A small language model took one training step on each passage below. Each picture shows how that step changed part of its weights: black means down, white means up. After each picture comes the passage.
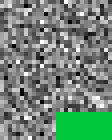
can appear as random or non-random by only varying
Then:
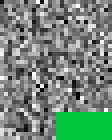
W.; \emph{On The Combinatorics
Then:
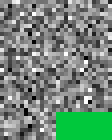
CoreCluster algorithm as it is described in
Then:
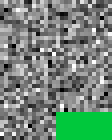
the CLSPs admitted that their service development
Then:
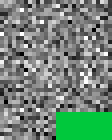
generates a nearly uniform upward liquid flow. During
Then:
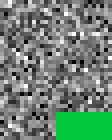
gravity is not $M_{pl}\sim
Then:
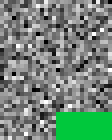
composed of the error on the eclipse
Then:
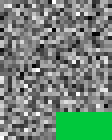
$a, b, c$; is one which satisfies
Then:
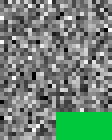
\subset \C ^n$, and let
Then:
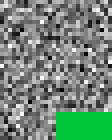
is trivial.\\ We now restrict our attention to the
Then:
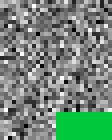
further misaligned by the UL Doppler shift
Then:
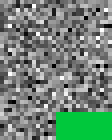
set up to interact at various combination levels, such
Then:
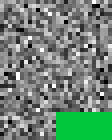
learning. That is, Ubuntu
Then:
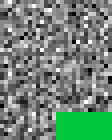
curves in the form (\ref{eq:2}).
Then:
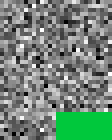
torn CC ligament was identified and
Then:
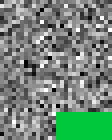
of theorems 1 and 2. A simple calculation shows
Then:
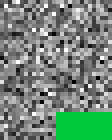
either cultivar. Damage was significantly different
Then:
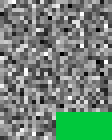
choice of moduli affects the uniqueness of
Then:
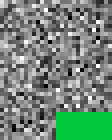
this ideal periodic structure is less compared to most experimental
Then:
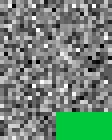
width of \mes to be 2.5
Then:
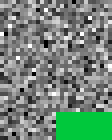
note that $\Rr_\infty^\alpha =
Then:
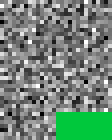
condition for $\i$-leaf segments.}
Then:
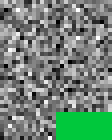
the "top" or next-order level is not
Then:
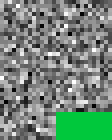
Compressibility index and hausner ratio was calculated
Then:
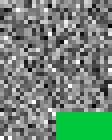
the weakly coupled regime of this setup the resolution of
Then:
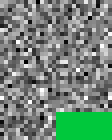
driving force, which determines the nature of a
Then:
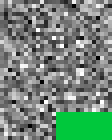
soft-tissue collections were removed. A
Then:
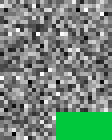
to be original as well as adaptive. Original
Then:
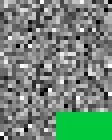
because the IRFPA is not used in this
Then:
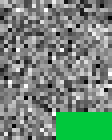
the $k$th order statistics. Thus, the
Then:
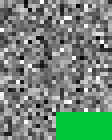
regularizations serve as such schemes. They are equivalent to
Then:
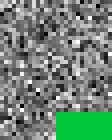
for a specific brain image. Because, the size
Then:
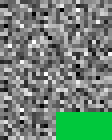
within the Department of Science and Technology to establish a
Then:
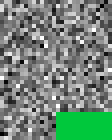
system of coordinates at the center of the cube
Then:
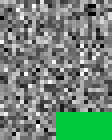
a tiny associated H and E components parallel to their
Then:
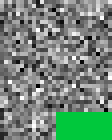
magnetic field values of $410 \mu G$
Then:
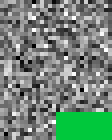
invented by B.I.Plotkin
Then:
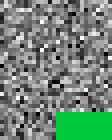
is an $\ell$-simplex of the triangulation
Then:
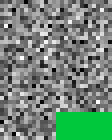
I might go to the gym or out for a
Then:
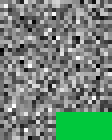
frequently, its inverse document frequency is usually higher,
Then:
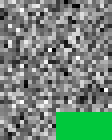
these two gateways is a simpler task.
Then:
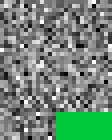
as a descriptive, cross-sectional analysis with
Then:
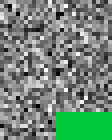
\item $\mu$ and $\nu$ are
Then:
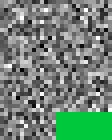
also disclosed significant ($p < 0.05$)
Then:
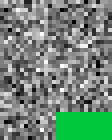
the project events, i.e. project and technical
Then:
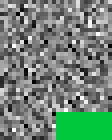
We have studied the one-color and two-color
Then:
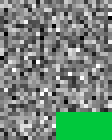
to pick up on a state change, a
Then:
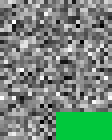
variables examined, only area of assignment showed a
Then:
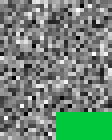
interference occur over many spatial scales, which reduces the effectiveness
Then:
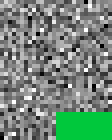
tool for protection of structures from earthquake
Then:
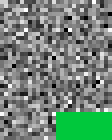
out the practice of Juvenile Justice
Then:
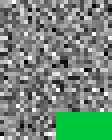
necessary to couple external gauge field as in an usual
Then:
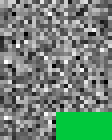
trajectory and control, respectively, while the matrix H and
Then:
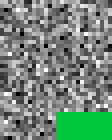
the automation of cyber physical systems and advanced
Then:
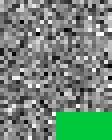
characteristic. Let without loss of generality $a >
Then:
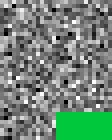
either representing charge or spin. The model has been solved
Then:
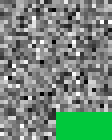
Let $\Omega \subset R^3$ be a
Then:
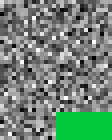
effective axial resistance, allowing them to reach the
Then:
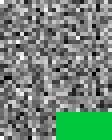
scientific evidence for the therapeutic used present
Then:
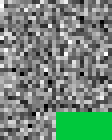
Hydrogen flow metering for the built environment
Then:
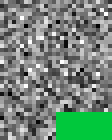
version, which is often rather far removed from their first
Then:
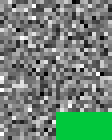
corollary concern the case when the groups of variables in
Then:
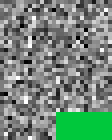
Let $(P,\om)$ be a canonically
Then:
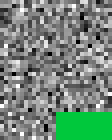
or BN is deposited on the fibers
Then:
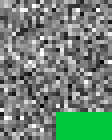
though most are consistent with zero as a lower limit.
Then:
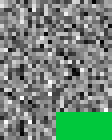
across the full sky, being also ideal targets
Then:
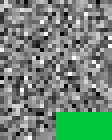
is deep, as it relies on deep results from
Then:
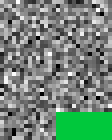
The effect size is a measure of interaction between two variables
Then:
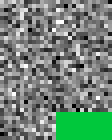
health and welfare of commercial poultry
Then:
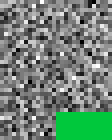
difference and cross-sectional area, and inversely
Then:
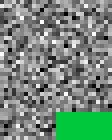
of weighing scale. Compliance with
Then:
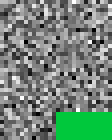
two-photon QRM, because one can
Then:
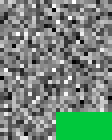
singular point of the 1-form $dx$ on
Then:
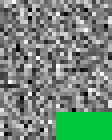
necessary to explore the internal relationship between industrial development level and
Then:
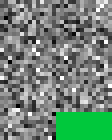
nilpotent Lie group of the matrices of the
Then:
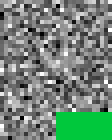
we assumed that $P_{0}$ is not in
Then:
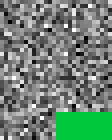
$C_n \odot K_n$ and
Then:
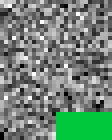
parameters to the underlying boundary layer is the 'universal'
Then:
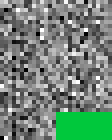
the ground state electronic structure calculation, using sodium
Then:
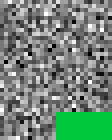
materials The datasets used and/or analysed during the
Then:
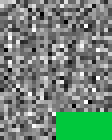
dynamic system (LDS) or by the phase cone
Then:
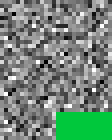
FIRE (Frequency of Ion
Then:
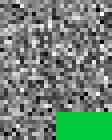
(Article 20bis). Technical and capacity
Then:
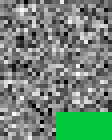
An annotated collection of all publicly available
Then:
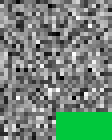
DOLORES/TNG spectra is
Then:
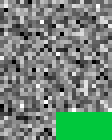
in patients with proliferative DR
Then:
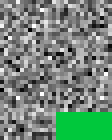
The $R$ coefficient measured in pp collisions is also
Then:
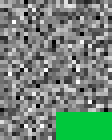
population must include large-scale awareness initiatives
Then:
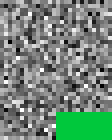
Teacher Questionnaire, in addition
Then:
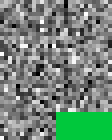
overcurrent relay was chosen as it is widely
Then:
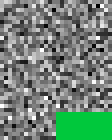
image to reduce false edge detection. Gaussian filter is applied
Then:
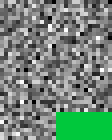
discrepancies in XAI applications. In
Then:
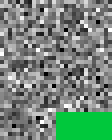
by the MCS, would be on the order of
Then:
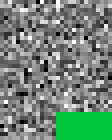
looks contradictory to our results and
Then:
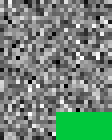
vill., Kardhiq Mts.,
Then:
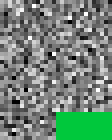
optical flashes identification strongly depends on the weather
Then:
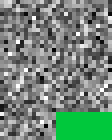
distribution of $\ln \chi$ instead of
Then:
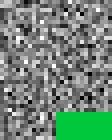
are the primary coupling and its $\beta$-function,
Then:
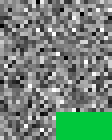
dithionite (19 mg) was
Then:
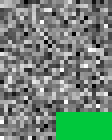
are involved in communicative tasks, they feel more
